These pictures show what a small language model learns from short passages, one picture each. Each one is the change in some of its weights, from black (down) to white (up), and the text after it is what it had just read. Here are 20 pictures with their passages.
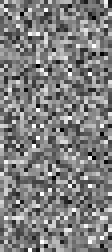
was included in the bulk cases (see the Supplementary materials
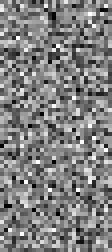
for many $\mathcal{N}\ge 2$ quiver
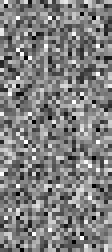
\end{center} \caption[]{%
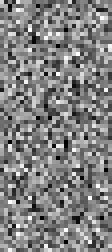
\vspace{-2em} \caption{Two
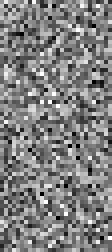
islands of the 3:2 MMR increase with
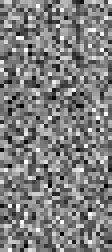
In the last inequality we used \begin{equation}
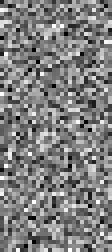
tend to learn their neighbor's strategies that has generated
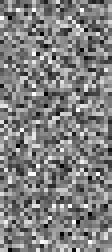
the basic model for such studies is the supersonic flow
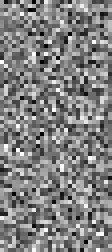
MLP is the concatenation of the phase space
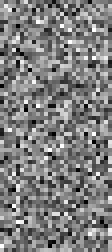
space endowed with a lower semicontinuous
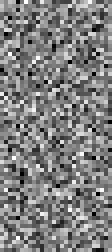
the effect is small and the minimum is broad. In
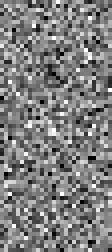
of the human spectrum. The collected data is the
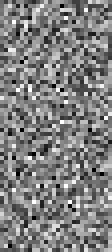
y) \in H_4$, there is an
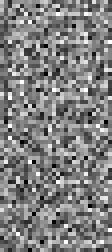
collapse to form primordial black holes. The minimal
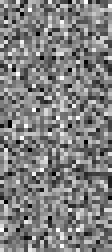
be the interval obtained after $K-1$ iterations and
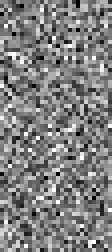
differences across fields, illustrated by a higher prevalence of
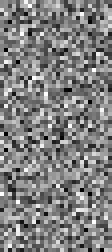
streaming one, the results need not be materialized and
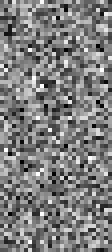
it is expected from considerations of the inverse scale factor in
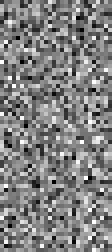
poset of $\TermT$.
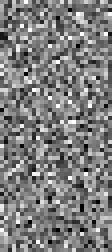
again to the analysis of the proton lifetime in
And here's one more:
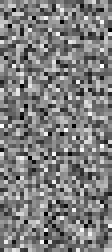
FIFA football World Cup
